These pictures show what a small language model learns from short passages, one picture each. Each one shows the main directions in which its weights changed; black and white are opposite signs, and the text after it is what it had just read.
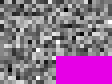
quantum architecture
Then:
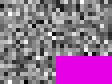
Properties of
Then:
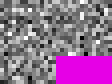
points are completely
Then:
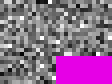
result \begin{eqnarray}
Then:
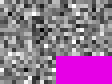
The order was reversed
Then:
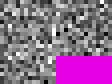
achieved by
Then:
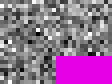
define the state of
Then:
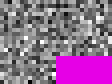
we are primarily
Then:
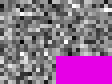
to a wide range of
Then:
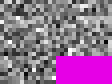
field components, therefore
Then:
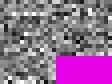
by experimental detection of
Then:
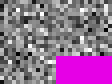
revealed that the
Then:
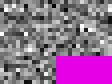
$M$. The probability
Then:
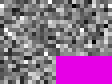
to be performed which has
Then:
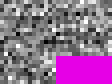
that the fiducial
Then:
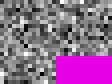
outer (H)
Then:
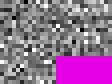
dense nuclear
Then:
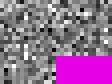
were injected. The
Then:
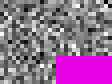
together with the
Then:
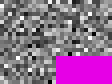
was set to 2 for the
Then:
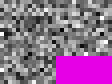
the numerical validation
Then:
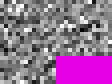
galaxies, as well as
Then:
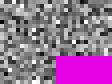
transition in stages 2 and
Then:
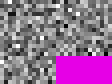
we will show later
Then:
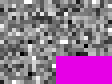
of the adjoint
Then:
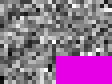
to the scale of the
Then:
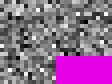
zero conductance) with
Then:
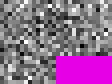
error as compared to
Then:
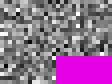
(based on values at
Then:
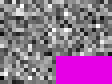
electronic and thermal
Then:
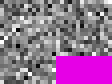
sparticle, is the
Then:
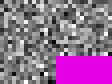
M. Lin,
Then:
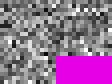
the propagative states
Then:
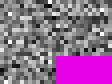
the edges in the
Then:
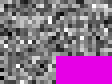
in perovskite
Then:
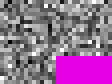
assumptions of the
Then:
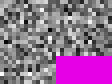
rendering the system
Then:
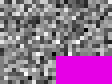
these spectral functions is real
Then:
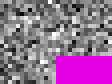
be much smaller than
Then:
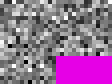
using hardware
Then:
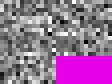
in the WFA,
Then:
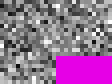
indicate possible ways to
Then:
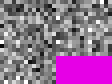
calculated the maximum power
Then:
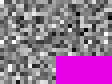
This quantity has been
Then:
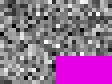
of thermal pressure
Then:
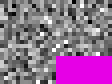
and correct for it
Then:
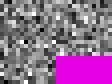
In addition, using both the
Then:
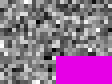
depends on the energy of
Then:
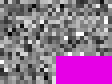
in quantitative
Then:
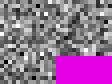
is clearly observed.
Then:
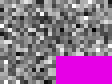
of the domain, information
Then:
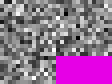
groups, namely
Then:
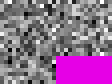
analog. Above
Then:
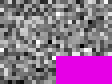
some wave leakage into
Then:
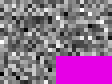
the liquid and
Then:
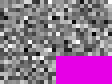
\cdot N_b).
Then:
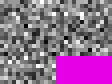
en promedio
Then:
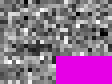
in the southern
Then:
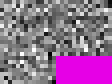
the log-term
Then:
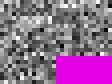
in the discussion of
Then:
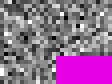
least absolute
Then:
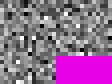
of donor and standard
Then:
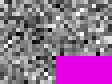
all three figures.
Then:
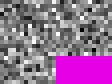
Obviously, we
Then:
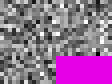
organized as
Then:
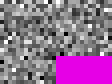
physical mechanism that
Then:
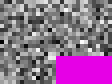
differential equation with constant
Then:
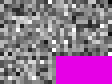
be within the NFW
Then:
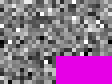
of harmonic
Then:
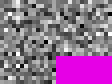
apocenter condition
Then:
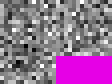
backend query
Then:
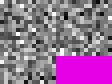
Physics, University of
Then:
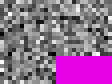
optical SED of
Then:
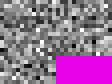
use the so called
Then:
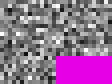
for $c$ consistent
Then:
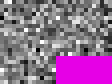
generation method best
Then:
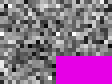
for each vulnerable
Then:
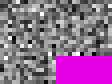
curves for various initial
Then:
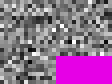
the spin fluctuation
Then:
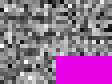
$l$, the fast
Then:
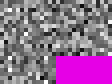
trivial order in
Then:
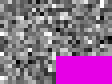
explicit form of the
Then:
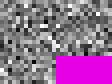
of helium and
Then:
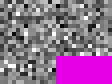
terms higher than order $\sim
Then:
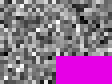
properties, this can be
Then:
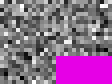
information in objects and
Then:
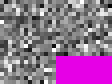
that 1) the proposed
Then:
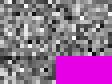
case, we consider a sum
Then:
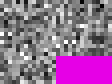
6\ fm$, with
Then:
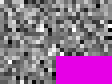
Our Scheme}
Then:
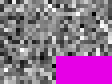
measurements. All
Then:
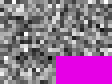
light control node to control
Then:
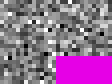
layer as described in
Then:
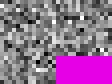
48], measurements
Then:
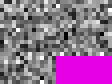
ratios in the
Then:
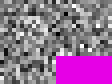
For this reason,
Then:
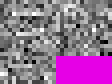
by the proposed approach and
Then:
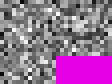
planar wavefront
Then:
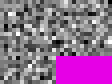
weight. In Fig.
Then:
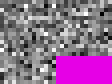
$\delta$. From a
